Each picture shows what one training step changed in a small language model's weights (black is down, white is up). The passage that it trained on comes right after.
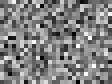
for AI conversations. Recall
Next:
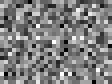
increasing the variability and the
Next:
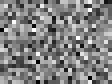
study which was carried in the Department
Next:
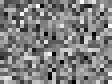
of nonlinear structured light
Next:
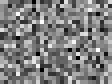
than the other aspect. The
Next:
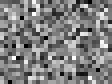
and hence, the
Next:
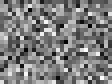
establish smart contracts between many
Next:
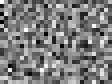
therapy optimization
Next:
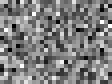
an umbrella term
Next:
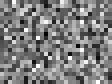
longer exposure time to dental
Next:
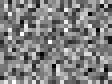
teething problems.
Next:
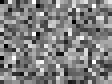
right (resp., lateral)
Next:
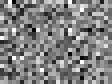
conditions, a probable rate law might
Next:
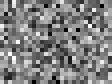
series of Hydrogen emission lines
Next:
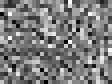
decision making techniques in scots pine
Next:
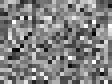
Good knowledge was significantly associated with the
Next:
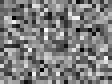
If $\alpha$ in Eqn.
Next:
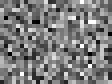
The ATLAS TTC
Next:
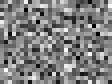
with no Ly${\alpha}$
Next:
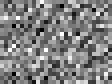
trapped in these regions the
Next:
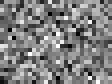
40 males. For ages between
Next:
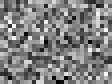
relation to deriving master equations,
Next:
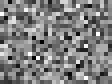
sex or nudity, which
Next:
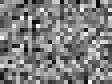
The total interferometric time of
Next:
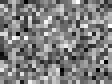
O et al. who showed a similar
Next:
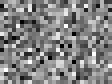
kin), the specification of a
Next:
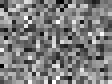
intrinsic ${\rm
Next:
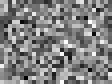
includes literature for the study of the local
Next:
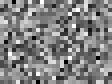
word $w \in W$
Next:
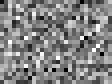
A cluster is a form of integration of
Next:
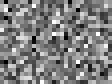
vehicles, we can
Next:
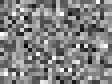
Using the structure D2 as a
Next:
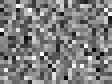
of Physics and Mathematical
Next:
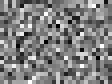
from the cyber side. From
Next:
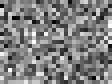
of rectangular atomic force
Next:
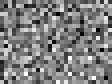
of the path to be the number of
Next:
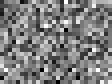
consciousness. This is
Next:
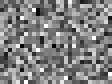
of these cations⁹, their
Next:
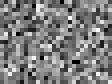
where diverse cultures become
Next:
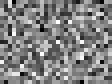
number of extra dimensions, here
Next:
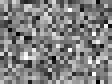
on academic motivation;
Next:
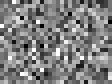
images, videos, and
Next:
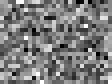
As he demonstrates, the
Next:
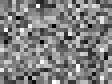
smoothed them to velocity
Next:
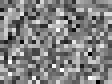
= 78) D7 The theory
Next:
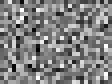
to the heat capacity of the base
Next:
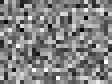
when there is no leakage from
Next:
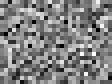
in Oredo Local
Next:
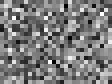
is used. Based on
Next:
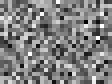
eigenvalues in the ratio
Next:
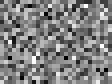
and digital training form that can meet
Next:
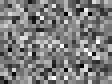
source application, some simple customization needs
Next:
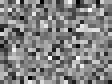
J.K. Percus and
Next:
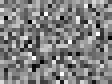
so that the series sum converges.
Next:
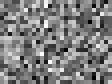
consanguinity is applied to the
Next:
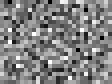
Gegone Tugbungan
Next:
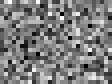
abundant formation of strange
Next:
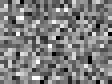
gain of about 1 dB for
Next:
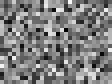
can be covered with an
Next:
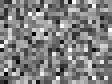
Kenya ORCID
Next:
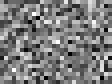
show how to employ commuting
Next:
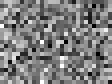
concentration. Viscosity measurement:
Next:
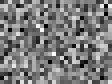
Reducing the probability of
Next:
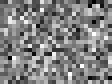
very simple Front-End
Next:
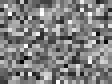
Networks. It combines data
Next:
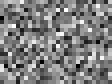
information, the nomenclature of
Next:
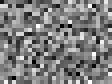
the dependences across them. Here,
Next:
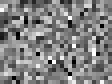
The literature on the expectations
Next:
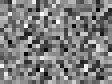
crucial role in developing management
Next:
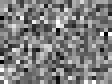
Three cooling loops
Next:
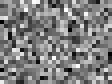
was significantly lower in the septic
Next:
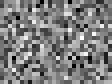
reduced output power and degraded beam
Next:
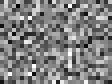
one electron eigen function in such a system
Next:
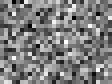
within the triangular lattice layers
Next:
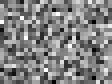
\right| \end{equation}
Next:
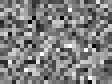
fade in their mutual potential
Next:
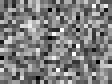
& System & $\langle {\cal
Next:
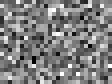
a subset of AI and is described
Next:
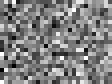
amplitude and phase which may be different
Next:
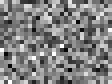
on synchronization stability are
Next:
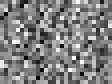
(see Fig. 1). For
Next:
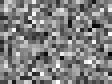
concerned it could hurt
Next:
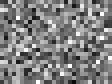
the audience to distinguish
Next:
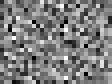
obstruction or perforation.
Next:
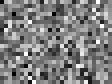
sole employee. An individual that
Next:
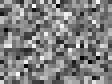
Estanyol E,
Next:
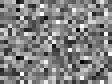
of massive black hole seeds
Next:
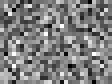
as the HII regions become
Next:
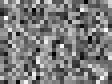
X-1 make $\gamma$-ray
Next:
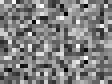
MOOCs as learning approaches
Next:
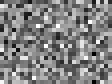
the study of problems that cannot be
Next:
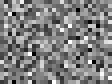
current health financing mechanisms align
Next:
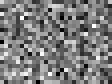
which emulates the action of the
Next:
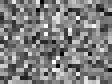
remained for the keyword
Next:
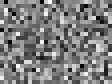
crucially depend on a pulse
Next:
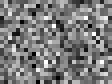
14-bit linear RAW
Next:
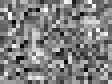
heuristic scheduling policy
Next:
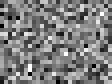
in order to care for increasingly
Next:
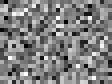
the patch. We will use this
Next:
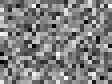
a number of years and it is seen
